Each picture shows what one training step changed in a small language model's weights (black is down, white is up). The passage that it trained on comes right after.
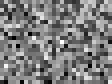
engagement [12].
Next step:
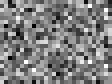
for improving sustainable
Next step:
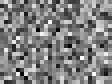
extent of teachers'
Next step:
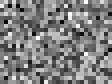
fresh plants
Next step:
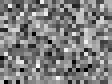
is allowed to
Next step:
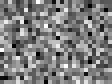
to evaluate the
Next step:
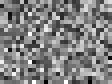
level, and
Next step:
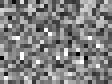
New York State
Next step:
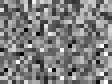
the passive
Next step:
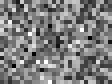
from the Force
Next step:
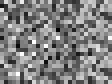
job satisfaction with
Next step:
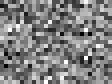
success in the
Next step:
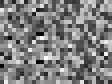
Support in the
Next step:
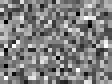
results of the
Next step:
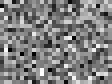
sense of being different
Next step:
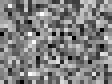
on standing
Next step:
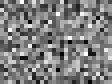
audit project
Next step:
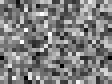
in Fig.
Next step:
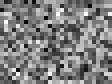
included in the
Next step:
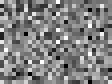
and communication technologies and
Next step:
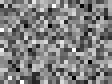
of this, the
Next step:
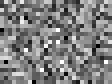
randomly distributed
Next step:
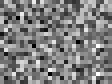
all washed out
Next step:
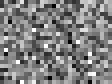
We also present a
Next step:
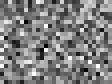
to explore the
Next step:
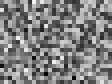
the practical
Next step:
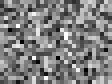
also be suggested
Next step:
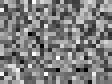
the procedure described by
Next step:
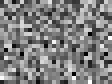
life. This review
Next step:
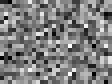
Test Result
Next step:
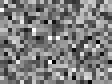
machining (where
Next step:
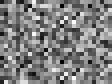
state of the
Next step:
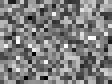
Although Basti
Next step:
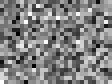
was given 30 respondents
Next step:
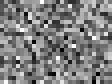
finally the
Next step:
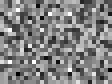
wealth, as
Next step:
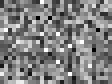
do not need to
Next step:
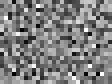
date of
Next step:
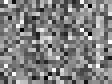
geometry of the
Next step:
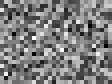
sustainability of such
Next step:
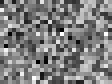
responsibilities for
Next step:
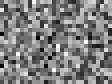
the queue
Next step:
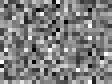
data and materials
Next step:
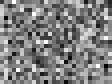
for example, their
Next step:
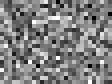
and interpretations
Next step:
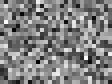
expected to meet material
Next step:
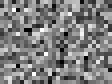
*International Journal
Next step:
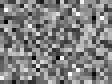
stages. In
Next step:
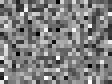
and stored on
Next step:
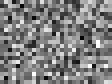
mechanism, and an
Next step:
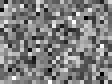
visits to the
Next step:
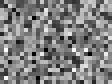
system operator is
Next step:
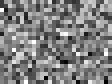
their perceived
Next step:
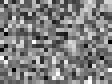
composition. To that
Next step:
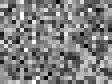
love for
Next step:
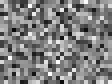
Santo et
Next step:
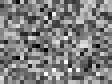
transfer. A
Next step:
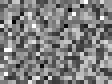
emirs and
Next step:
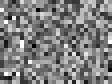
5 datasets by
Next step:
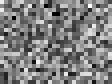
involvement in
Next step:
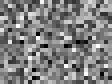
are very common in
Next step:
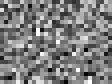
results relating to
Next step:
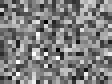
propose an
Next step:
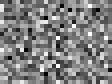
to deal with
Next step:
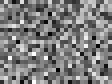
immune response with
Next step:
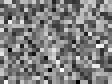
different perspectives
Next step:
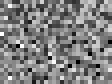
especially those requiring
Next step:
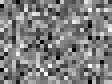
and L.
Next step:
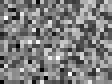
ions can be
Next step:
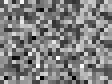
linear regime,
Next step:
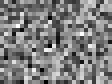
require qualified
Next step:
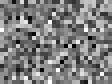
same tree from
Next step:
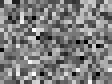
sampling was used.
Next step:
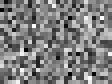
careful to use
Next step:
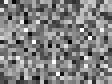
commercialization by
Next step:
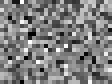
sampling length L and
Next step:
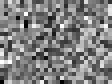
Health Care A
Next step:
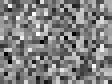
is the reason
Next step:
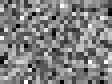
primary disorders
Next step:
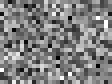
files and
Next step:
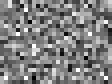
as a special code
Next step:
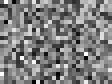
fuel to
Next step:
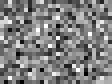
to be the
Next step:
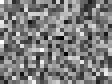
of selected community
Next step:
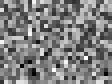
the formation of the
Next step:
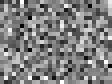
as government investment
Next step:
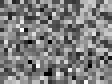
protection. A number
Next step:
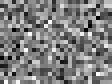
success of women in
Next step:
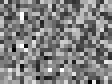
strains were
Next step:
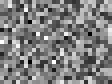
as process and product
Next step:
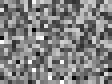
the optimal machining
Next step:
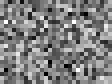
will be arising
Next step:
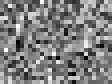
are very close or
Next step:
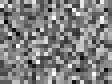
is standing
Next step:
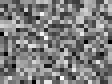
supporting the findings
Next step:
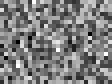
the quantities
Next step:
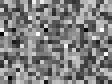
the factors that contribute
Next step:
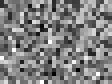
climate was as
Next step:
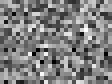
such as Regen
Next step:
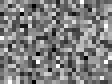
Data Processors
